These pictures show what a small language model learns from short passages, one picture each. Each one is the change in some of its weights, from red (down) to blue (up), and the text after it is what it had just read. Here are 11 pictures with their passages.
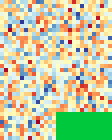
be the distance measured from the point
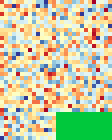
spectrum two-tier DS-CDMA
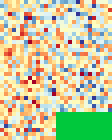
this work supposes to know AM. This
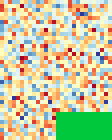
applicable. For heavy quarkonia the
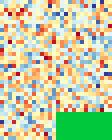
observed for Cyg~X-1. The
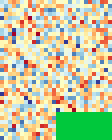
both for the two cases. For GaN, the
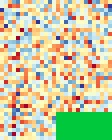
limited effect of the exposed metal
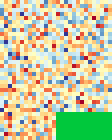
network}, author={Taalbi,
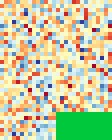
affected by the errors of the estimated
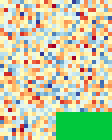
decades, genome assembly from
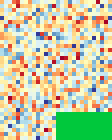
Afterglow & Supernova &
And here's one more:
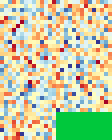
CARMA(p,q) model
